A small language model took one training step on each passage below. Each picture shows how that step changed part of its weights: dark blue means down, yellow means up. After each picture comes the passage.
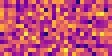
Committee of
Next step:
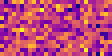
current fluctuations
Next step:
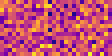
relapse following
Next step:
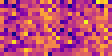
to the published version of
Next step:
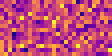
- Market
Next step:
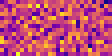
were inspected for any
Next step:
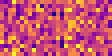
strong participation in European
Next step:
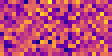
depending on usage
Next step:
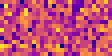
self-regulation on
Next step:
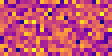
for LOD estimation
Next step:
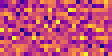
this purpose, a
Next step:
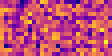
freely on the working
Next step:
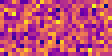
sources that were used for
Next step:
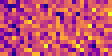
and Interpretation of
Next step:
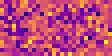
threw the
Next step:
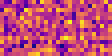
a threat to national security
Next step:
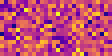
we present a rare
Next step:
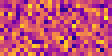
establish relationships, and determine
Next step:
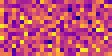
in a way that
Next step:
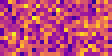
are early steps to prevent
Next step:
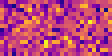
and black lines
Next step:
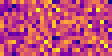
novel app-based
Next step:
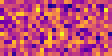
and cathodic
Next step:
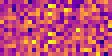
amount of air that
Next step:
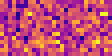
healthcare. The
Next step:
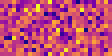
level, there is a
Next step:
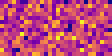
evidenced by waste management
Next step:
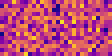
most of the parameters obtained
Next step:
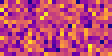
trapped, by
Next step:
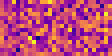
the 4th and
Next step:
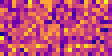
allow computer systems to
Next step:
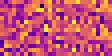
clear understanding of the
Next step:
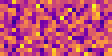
secondary level. - To
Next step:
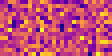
also plays a significant
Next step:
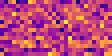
shows fluctuation.
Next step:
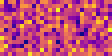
is important to identify the
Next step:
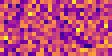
despair and become
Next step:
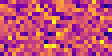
OF MEDICAL
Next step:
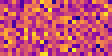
interactions that determine the
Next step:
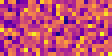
it produces. It
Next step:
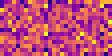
65 years of
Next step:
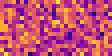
Institute of Science and
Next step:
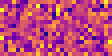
barriers and
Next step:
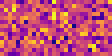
sentences are
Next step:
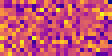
A prominent approach
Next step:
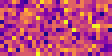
frequency bands and
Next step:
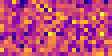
postulated that one
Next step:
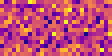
RAW dependencies
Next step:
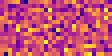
reviewed, review time
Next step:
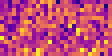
stress and easily
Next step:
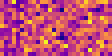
by precipitation
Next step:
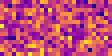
active tags.
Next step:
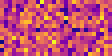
inspired by what
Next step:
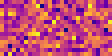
following directions: -
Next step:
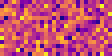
All datasets used in our
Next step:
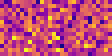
hard to talk about
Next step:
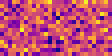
lake basin
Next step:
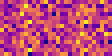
of the individual is
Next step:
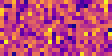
Enhanced financial
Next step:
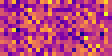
the experiment and the
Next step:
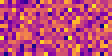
at two levels, a
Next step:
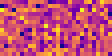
10 items on research
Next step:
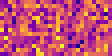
methods are being developed to
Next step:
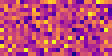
anonymized before
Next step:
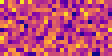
why ECB
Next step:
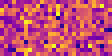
alternative when farmers have
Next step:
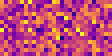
this actuator is
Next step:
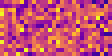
User's Study
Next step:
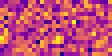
calculate more accurately
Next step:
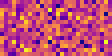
learning dynamics during the
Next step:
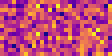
confident and aggressive
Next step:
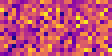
inference to determine the
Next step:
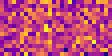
the result of the
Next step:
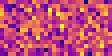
and leaf mines
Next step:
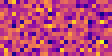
provides a special mechanism for
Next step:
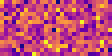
ruled only by
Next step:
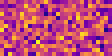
of important plants have been
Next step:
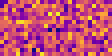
(7%) contains
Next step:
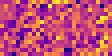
shell, with a
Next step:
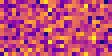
for the uptake
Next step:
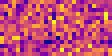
effectiveness (Wright,
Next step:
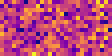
equal content signed by
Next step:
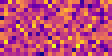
Zadoff Chu
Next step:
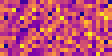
up to include machine
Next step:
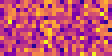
choice for many
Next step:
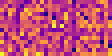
relation among the factors and
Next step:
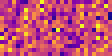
anions to form
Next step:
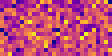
from commercial
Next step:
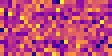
evidence-based management practices
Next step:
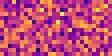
the patient delivered
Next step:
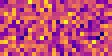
The result shows that all
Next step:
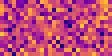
other drugs and with
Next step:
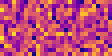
dimensions reached
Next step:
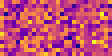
vulnerability in
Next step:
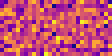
This paper presents list of
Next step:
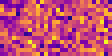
good information about the
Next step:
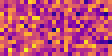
Self*, former
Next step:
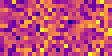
with a maximum in
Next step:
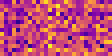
as a platform for organizations
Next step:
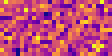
of repertoire
